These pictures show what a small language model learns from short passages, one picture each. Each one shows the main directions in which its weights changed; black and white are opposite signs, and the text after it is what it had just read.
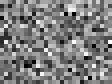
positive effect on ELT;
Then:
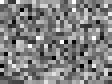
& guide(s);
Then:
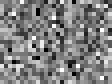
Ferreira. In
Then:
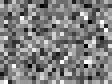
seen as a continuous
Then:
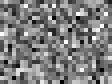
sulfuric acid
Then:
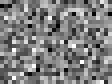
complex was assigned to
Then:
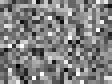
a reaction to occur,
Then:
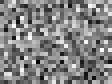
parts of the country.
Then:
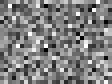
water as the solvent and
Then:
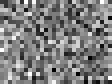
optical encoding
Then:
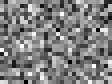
to reduce the consumption of
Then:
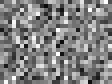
and 2 bar indicators for
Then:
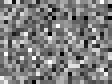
are attached to the
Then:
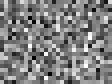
outer edges of the
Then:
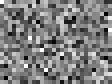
like Smooth and
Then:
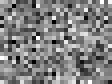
The quantification of
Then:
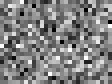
HCl selective
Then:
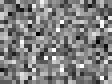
Writing – review &
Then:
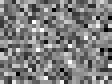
protectant. The results
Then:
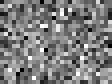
– new chapters
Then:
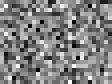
Hall and Martin
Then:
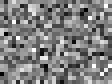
to the fuels shown
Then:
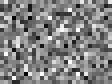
in place to improve the efficiency
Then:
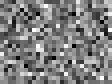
and urban governance.
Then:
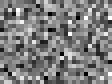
C. Felser
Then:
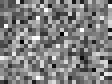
evil eye and has
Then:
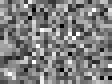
the lubricant. The
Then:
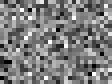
emotional resonance and
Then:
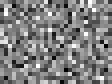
English, in which the
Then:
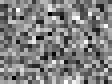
more guidelines like
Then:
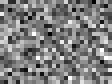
their growth and sustainability.
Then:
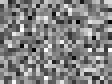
COVID-19. The
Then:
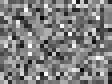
provides more accurate information for
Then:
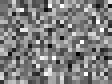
well do they compare,"
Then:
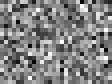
the other hand, to
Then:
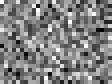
J., Beverungen,
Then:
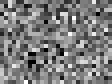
domains such as media,
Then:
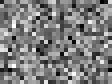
and placebo positive
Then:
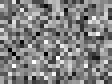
and proton density
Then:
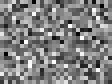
the body just of
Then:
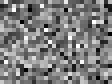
of this system includes development of
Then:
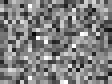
to identify for each patient
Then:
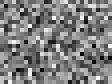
contained ten questions
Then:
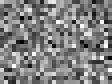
solutions became practically
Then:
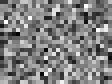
for teacher training, which is
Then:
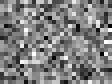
a qualitatively new
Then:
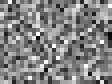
let us consider the following
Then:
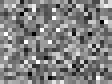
loan repayment culture
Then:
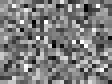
of the record staff was
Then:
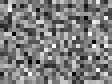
in a document and
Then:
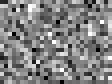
of droplets. The
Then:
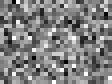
examines the objectives
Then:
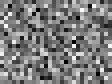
analyze CFD generated
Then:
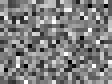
higher awareness about the
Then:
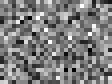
anomaly detection
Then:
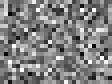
1967, the challenges of data
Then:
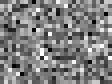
the same diode reality
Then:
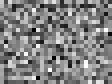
system, a combination of
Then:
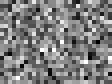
the project: (i)
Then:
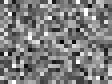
measures must often be available
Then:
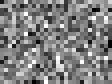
the repair, maintenance
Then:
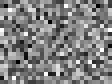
2, Kharkiv,
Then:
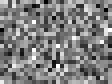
to the banana
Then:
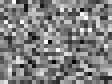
framework that automatically
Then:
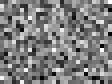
on health. Greater number
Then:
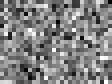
especially when any negative
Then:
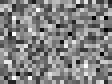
the allocation of resources
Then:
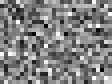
Imaging (MRI),
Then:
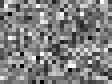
serine proteases by
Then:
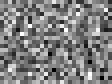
is properly credited.
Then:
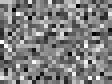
compensate for GHG
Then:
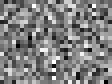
Name: The name of
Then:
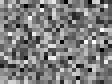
patient and their concerns
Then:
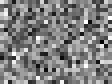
– the degree of
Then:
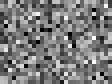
development, the activities for formation
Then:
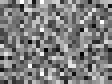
recognized. The study
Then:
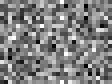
in the study were residing
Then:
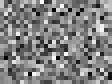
Demonstration Centre
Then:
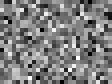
can be used for users with
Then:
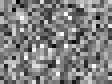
institutions to teach students how
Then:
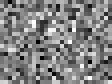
has a particular flavour
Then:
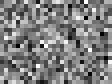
networks, simulate
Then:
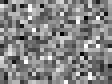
of their own design,
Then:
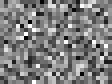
likely informed the
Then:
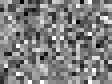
a constant probability
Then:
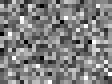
select 29 students from each
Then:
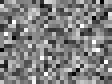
and anesthetic management in
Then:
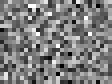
money, precious
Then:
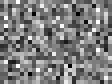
significantly shape cultural
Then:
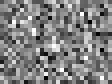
and supply stability.
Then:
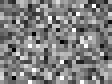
courses, yet could
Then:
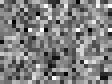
and virtualized
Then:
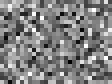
tested against a
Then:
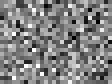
if the player is
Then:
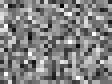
r'' of type T
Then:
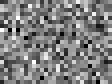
for Human Rights
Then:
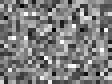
this research has not involved any
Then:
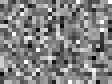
is formed, but without
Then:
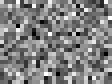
video game based on
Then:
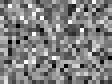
assessing the velocity
